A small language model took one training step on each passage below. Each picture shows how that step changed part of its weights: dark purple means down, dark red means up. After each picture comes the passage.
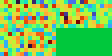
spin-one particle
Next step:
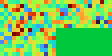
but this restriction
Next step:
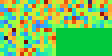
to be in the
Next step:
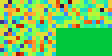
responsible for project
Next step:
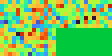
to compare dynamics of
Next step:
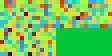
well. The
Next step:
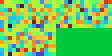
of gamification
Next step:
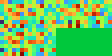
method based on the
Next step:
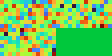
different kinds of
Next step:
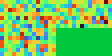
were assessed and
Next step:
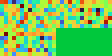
begin with a mean
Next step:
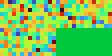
happens as
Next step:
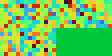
We use a large
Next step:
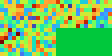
a factor 3 difference
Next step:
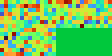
Table 1). By
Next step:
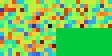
and bottom ash
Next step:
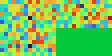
and a reduction on
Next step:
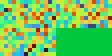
and we find only
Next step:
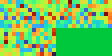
has two distinct
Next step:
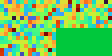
a decade
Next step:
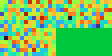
in this work.
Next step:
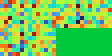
The Fast Fourier
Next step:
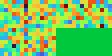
in nuclear interactions and
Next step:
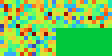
Ruiz et
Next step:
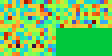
continuum states. A
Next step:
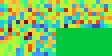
of the count
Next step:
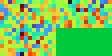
is mostly carried out
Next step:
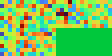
research area? In
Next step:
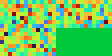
one may verify
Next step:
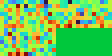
most widely distributed
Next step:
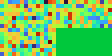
patient information posters
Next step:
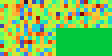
physical one.
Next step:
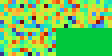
of HOFs
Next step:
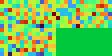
of proxy
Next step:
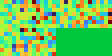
\bibitem [{\citenamefont
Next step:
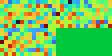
exploratory analysis
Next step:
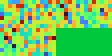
personal computer in
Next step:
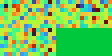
each country may have
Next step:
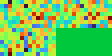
and establishes
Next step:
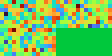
is the coupling
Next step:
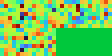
Therefore, a binding
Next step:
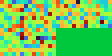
often associated with
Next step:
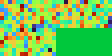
is bounded.
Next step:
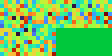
it has been
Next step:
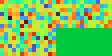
generalization of the
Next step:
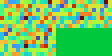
approval from the
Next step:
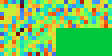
affords the
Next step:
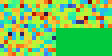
which showed positive results
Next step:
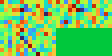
because our full
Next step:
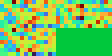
°C in
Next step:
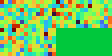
The two crossing
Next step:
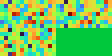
on the existing
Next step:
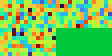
space for basic
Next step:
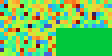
The signs of
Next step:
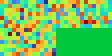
visible. On the
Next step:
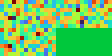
FIP MK
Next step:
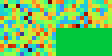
recently the quality management
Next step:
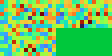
with the spin
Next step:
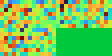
semantic value to
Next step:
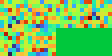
of Gene
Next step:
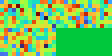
instead, it is
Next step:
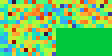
evaluated using the
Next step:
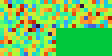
and guides,
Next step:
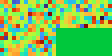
gender equality but also
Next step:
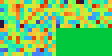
to study the distribution
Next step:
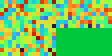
the contrary,
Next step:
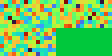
BCE) states
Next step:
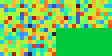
The action mechanisms of
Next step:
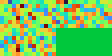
not yet applicable
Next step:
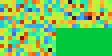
are shown as a
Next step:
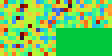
originally given in
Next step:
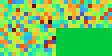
a lattice-based
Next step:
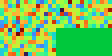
simulations in this
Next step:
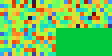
the phase boundary.
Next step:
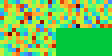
infrastructures and
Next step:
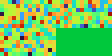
employee capability are
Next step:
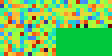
We study the double
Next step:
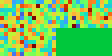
angular and linear velocity
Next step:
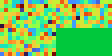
lower order approximations
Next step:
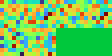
metals of lower
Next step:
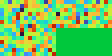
mathematical studies.}
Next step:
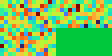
source. This is
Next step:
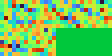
Gemelli University
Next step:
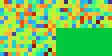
problem, we have
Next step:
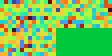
manages about a
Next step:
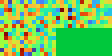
proposed method;
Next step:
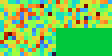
system, where
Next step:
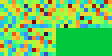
students in its
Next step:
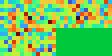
once the initial conditions
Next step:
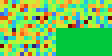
/ Alligator
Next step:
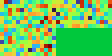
decided to implement
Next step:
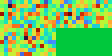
type first developed by
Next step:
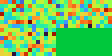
the corresponding speed up
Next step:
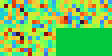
U. I
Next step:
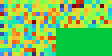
the water supply
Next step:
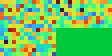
are almost in the
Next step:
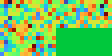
improving the lighting
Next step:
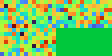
in consultation
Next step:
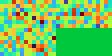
partners. 4.
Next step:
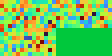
where $\chi =
